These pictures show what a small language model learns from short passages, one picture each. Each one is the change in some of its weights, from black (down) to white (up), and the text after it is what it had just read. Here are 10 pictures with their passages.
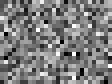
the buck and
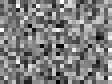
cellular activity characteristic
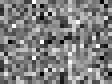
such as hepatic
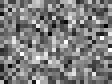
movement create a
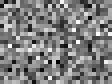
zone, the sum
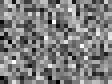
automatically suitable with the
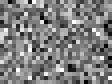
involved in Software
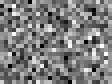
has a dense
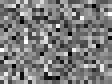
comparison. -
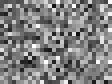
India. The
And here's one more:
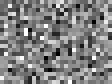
Examples of
